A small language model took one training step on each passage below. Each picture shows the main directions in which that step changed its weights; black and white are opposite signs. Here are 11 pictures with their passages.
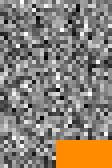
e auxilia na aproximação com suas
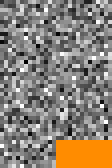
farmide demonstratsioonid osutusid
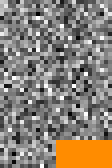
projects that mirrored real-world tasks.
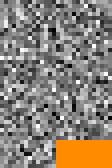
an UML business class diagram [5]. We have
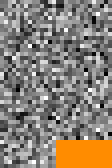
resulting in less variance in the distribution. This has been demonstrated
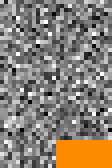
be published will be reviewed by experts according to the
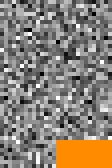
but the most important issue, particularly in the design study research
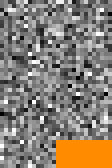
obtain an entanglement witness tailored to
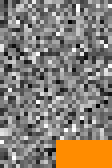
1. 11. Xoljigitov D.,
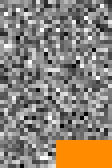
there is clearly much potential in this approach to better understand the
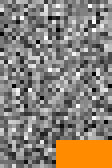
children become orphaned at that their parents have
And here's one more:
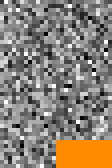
such types of packets wait in the queue
